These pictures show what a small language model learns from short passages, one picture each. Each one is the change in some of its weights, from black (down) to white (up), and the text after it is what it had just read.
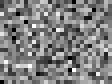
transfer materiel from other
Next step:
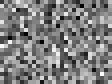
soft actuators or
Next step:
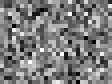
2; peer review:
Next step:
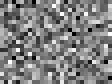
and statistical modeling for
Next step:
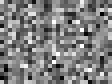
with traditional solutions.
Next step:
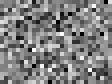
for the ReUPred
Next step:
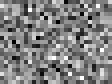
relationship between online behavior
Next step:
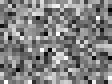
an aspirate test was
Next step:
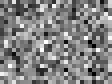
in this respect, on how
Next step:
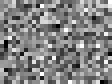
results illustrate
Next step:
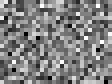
line lengths we use the
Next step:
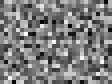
\approx 1 \times
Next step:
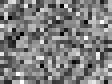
because the institutions (the
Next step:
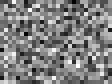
academic focus on
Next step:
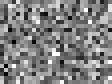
that blended learning had been
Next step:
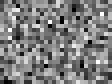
hole quantum state is \(
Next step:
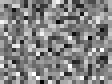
scenario and using the
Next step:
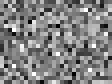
obtain the energy and pressure during
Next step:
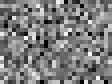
rotation and conversion
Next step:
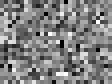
utf-8 input
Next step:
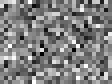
$Y$ since both are
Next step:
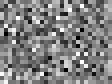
I assumed that it should
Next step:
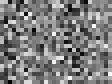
clustering pattern
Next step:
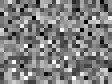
are under the assumption of
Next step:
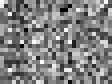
spatial resolution of
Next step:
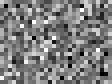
where the rotation group is
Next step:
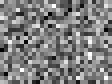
monetary zone, result
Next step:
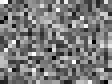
response of a fast
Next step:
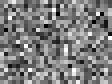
tails protruding
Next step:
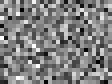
momentum, and at the
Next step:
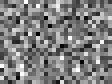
five years positions
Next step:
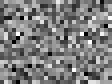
the actual magnitude
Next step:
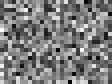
ways of understanding the
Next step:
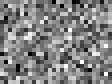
specially in the case with
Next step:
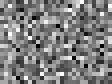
findings emphasize that
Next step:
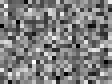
and grief. He
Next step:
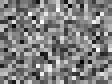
terminal cost and stage
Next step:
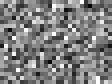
including physiological pH
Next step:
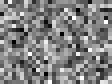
where rain is collected and
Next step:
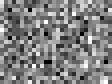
reactive trajectories while
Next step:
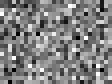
Example, we construct
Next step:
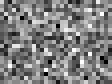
and ${\cal B}$ are
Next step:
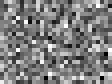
allow to discriminate
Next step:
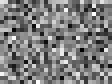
strategic inflection points in
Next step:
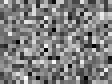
equatorial coordinates
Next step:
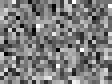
implying that analysis of
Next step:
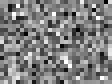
hampered by the
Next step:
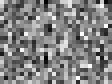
the heights within the cell are
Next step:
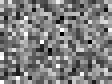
performance of previous works by
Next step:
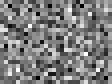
frame lengths.
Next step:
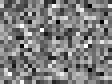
(11) is equal to
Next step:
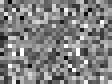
and spin space respectively, and the
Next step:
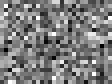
Specification was first
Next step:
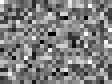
of monitoring system in
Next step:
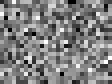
own backyard
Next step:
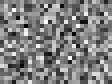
(1)$$ where t is the
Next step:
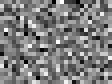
decreasing towards low
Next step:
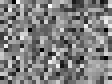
already noticed in
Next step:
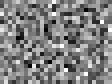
are trapped deep in
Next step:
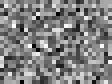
breakdown or
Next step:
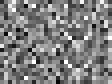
use because some employees
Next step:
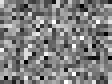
study was conducted from May
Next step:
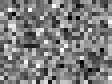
maintain or promote
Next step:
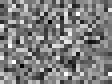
fields. Indeed,
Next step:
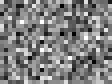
1–5. In this
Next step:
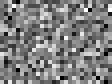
supports the notion of
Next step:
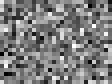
of his free time
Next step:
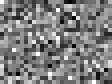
of them to better
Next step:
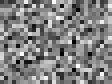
here. With this view of
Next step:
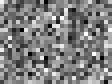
the tweets in the
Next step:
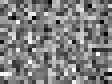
with equal length in both
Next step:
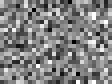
ambiguous. As the
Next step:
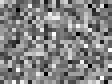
in which all the services
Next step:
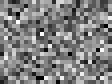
a red soil slope
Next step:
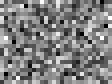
the event mixture
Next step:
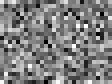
Lumme, J.
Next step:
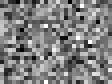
va metodikasi
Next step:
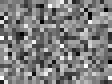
represent neutron-star
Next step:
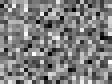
calls to connect the
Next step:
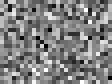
that the limit of Bose
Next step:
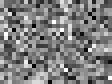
sum makes the rise
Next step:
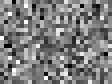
a four-component
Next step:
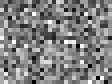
cut-off of the
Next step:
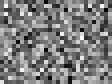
RRB Rs.
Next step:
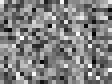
the Hartree potential, and
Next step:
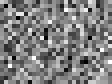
transition boundary, where the effects
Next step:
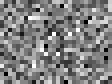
since each of fields equally
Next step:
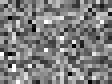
than the act of applying
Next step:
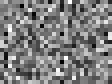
Furthermore, a
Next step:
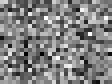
algorithm for further study.
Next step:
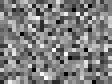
services for more than
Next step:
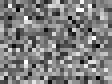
assessing the reading
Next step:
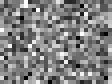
release may reflect the
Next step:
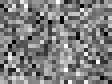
levels are numerically
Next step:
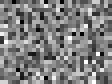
Deacon *et
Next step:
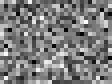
32 research funding
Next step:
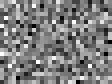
of solutions affords a
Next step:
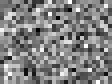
High Resolution SST data
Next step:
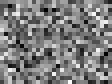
window. At
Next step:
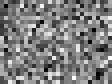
too small to conclude
